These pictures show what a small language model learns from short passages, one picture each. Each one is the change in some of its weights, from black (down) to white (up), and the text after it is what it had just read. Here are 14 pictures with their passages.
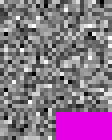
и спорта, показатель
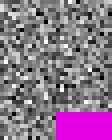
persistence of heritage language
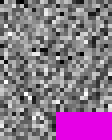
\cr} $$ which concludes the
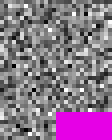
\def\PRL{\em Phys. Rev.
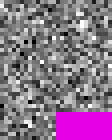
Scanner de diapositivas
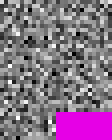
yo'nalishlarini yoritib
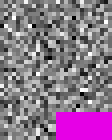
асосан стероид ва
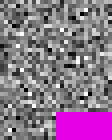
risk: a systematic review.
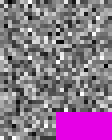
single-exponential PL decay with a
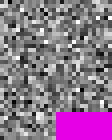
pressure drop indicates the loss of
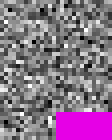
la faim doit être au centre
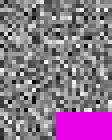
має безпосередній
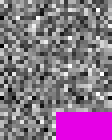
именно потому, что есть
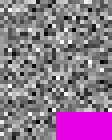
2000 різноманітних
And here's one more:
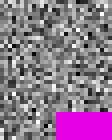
also be applicable to extended objects and
